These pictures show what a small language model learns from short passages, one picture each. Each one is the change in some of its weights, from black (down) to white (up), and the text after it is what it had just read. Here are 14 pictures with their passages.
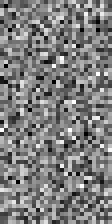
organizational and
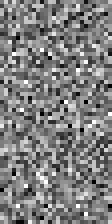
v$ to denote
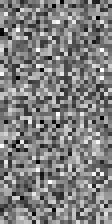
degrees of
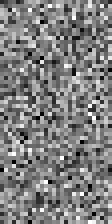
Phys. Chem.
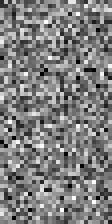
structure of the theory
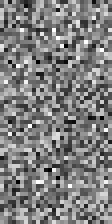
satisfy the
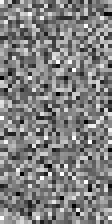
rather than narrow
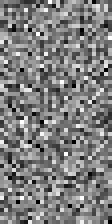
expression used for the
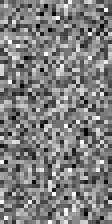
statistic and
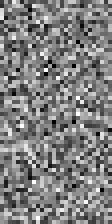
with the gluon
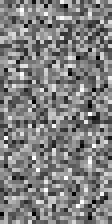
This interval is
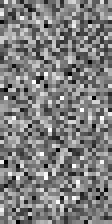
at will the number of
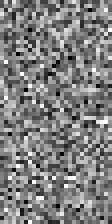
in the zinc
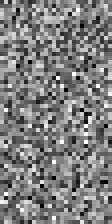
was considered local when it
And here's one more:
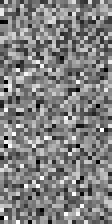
are not conform to
